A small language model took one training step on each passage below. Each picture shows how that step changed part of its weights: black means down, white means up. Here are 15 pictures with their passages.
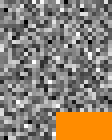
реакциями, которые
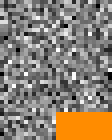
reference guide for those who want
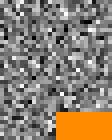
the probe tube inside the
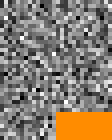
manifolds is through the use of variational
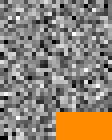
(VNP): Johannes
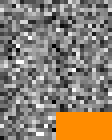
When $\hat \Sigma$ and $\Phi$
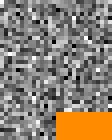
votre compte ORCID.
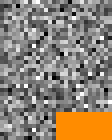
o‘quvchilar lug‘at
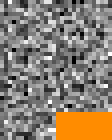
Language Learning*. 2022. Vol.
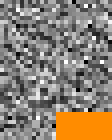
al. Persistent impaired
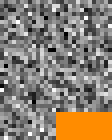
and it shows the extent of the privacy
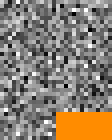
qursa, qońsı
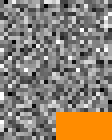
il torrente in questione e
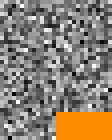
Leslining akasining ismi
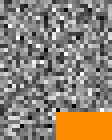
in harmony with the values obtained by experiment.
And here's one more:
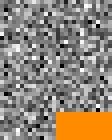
nosciu di l'alizzazioni
